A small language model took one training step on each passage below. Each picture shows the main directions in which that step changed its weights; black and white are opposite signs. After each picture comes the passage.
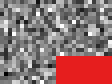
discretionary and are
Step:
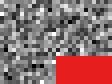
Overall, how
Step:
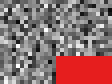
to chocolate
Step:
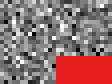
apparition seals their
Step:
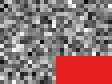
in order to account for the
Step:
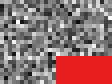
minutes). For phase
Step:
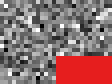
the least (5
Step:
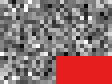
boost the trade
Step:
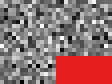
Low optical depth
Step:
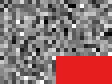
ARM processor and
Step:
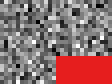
dictators try
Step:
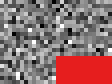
end-effector. In
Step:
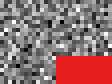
can lead to a lack
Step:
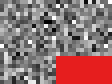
torn) is
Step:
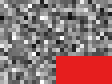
a modest level of
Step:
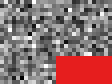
\cos \theta - b
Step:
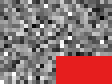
and protect from where it
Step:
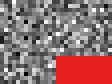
QUB were later
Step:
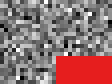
photonic crystal
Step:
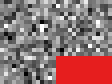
inside the integral.
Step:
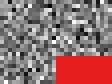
been shown underneath each
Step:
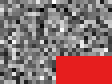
respondents. It
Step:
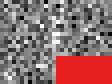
of significance, 12
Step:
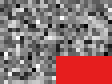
has been carried out
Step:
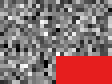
weight gain during
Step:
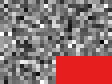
of their importance in many
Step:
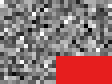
maximum twisting
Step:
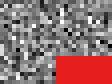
it is natural to
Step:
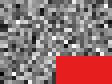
common examples.
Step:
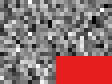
is equivalent to
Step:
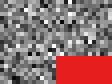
precision, approaching
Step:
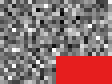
It is found that after
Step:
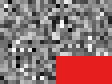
for income in
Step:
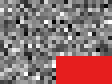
papers addressing
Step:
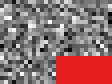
into account in order to
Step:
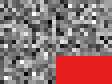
will be used to determine
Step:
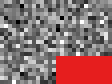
found belong to groups
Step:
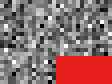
characterization along with their
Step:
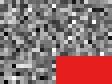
in melodies.
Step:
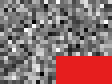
and there is no single or
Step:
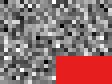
production can bring
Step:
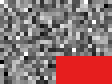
which the correlation is
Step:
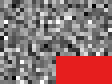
thereby reducing its
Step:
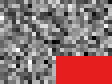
brought into a more
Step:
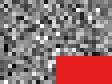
of an integral process and
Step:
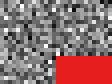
and/or climate
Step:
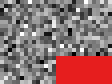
ones, such as
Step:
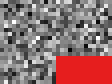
method closely follows
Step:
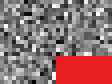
a systolic
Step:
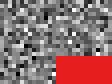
opposite of
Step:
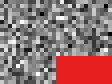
Data Services}.
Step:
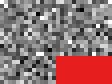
the cross section of the
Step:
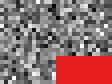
a nilpotent
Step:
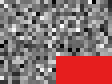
the crucial
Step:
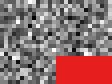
This extension enables a
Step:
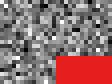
as strength of
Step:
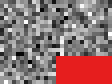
will receive the same
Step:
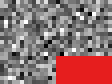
the 5\,mm
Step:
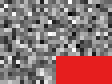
in position for a
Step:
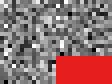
this data and our electrical
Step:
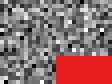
flow profile} In
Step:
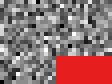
then inserted back in
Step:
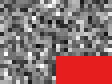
currently, so the test
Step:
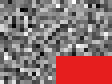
- we find again the
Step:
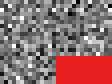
The left sidebar
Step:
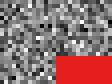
used, the building
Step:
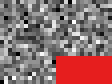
are precisely those
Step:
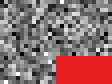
TN is true
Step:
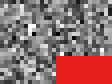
were sent out over a
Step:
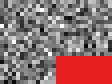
deep reading,
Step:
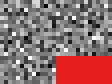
and Innovation,
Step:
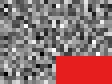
on the surface, but the
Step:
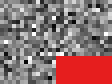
IR, it is
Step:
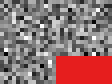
of superconductivity in
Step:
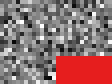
energy, whereas for
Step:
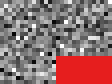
profile, as well as
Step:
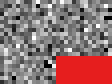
solution circulated into
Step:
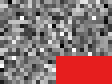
across different frequency
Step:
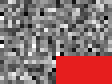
cathode at
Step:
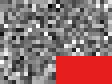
applying the education
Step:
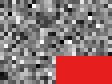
Moreover it can also
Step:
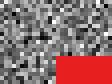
adults, the
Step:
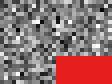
in Figure 10. Two
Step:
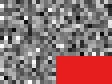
whole processing unit
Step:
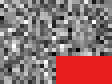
different tracks as their
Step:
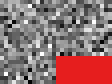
Rossum which was
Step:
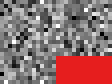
source of background
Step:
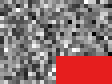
trapped electron states
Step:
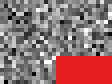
through the membrane.
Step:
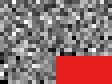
count rates within each
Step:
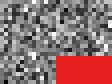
one of Classical
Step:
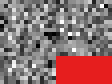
Advances* and
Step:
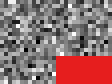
Fig 1: Sample
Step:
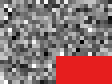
countries and regions
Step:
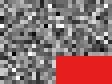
resonance between these two
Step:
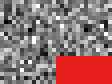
parametric form is presented
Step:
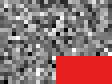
with IDK who
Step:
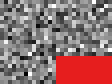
Petrova and
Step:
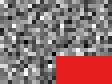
the $\infty m m
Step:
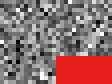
tablet dosage
